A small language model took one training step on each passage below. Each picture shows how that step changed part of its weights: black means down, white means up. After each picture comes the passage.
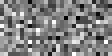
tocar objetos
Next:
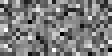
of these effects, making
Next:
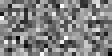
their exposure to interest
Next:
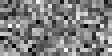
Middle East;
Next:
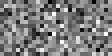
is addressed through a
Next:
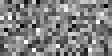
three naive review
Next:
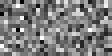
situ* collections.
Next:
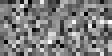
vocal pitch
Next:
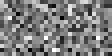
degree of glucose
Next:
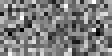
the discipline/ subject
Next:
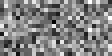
value proposition that
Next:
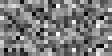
El diseño del
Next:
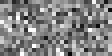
and regulations that did
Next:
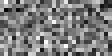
circle, as shown
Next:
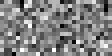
dunia islam
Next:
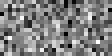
the field of English
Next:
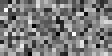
the cat is unique
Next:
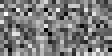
of incremental
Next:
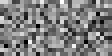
outcomes, it should be
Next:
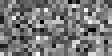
great source of many
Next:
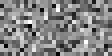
ommalashishi XX
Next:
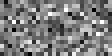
Bosh vazir
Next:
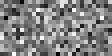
cold stress resistance.
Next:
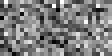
abduction”, which
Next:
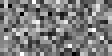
before inductive conclusions
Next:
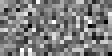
налог, но
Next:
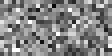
Describir las
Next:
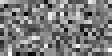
- a) In case
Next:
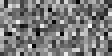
por lo que había
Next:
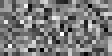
at nanowire
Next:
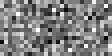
e a sinalização
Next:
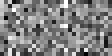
hududlarda AKT
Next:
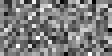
selain itu
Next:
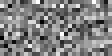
toza materiallarni olish
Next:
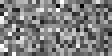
immediate impact.
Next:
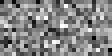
isointense with
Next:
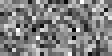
and institutional requirements. The
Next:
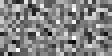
في علوم
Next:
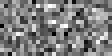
varies among the four
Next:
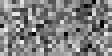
education regarding the implementation of
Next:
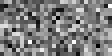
Plant Inspection
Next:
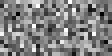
questões em
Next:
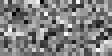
contribution is. This
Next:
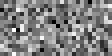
micropores. The
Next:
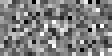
This notion of law
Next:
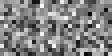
These have been shown in
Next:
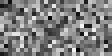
reparations in its
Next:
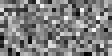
in different yields depending
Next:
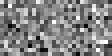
the bunch;
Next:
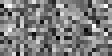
data with the daily
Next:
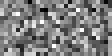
memiliki dasar
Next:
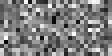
do professor necessitar
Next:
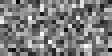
tool usage. These
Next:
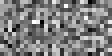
TIMSS &
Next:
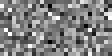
The ethical approval
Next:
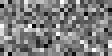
Os itens são
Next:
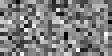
one of the villages
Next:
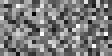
These factors can be
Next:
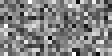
Convergencia de
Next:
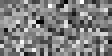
Era Digital*.
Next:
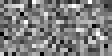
incubation period in
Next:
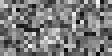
used for receiving a
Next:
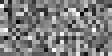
aulas, com
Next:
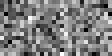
of stories and study
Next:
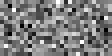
com ela, a
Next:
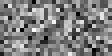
al. propose in
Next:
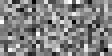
завдання дослідження.
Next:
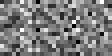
Health Organization.
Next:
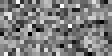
to another massive object
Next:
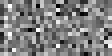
The images with
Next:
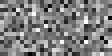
in littoral
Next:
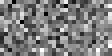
any physical meaning but
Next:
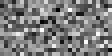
diversity). To ensure
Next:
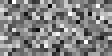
who have experienced
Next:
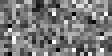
el establecimiento
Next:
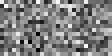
included to present a virtual
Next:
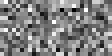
research facilities, such as
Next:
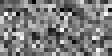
carrying a physical
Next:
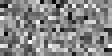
majeure au
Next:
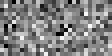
aber auch
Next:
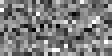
of Tashkent,
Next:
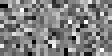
The supreme high
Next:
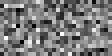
to surface functionalization
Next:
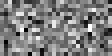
quantify the influence
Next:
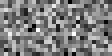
free translation and
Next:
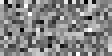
successierecht de
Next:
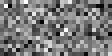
Two alternative models are
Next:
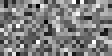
based on swirl
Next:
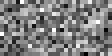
M. Qzbek
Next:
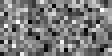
biases for preferred
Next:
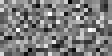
not contribute to the solution
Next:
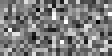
semakin stabil
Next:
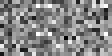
rurales de la
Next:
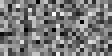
improving our quality of
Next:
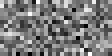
Common, James
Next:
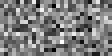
transformed domain,
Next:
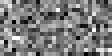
of NFDI
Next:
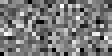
an open-source
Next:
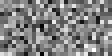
and natural resources of
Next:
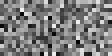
Policy Studies in
